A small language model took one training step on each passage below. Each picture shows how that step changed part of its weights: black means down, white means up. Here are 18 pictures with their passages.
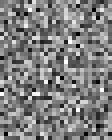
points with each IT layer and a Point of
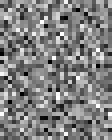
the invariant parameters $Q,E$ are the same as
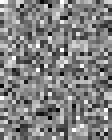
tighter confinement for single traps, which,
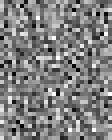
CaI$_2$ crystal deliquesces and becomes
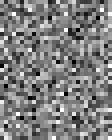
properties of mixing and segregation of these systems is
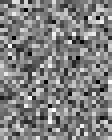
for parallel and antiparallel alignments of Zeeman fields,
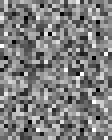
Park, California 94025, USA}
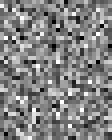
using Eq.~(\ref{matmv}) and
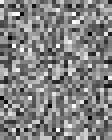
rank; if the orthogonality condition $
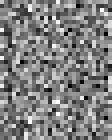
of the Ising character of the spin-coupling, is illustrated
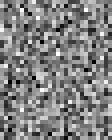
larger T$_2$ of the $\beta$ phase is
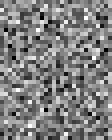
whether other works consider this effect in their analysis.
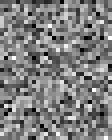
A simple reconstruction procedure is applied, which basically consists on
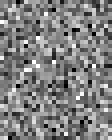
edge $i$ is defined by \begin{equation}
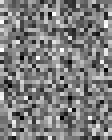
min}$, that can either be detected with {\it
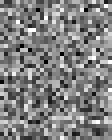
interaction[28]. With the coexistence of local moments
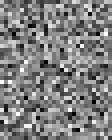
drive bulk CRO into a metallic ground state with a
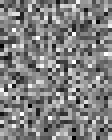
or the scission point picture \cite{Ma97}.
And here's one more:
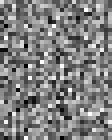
of \q{faninter}, its effect on the
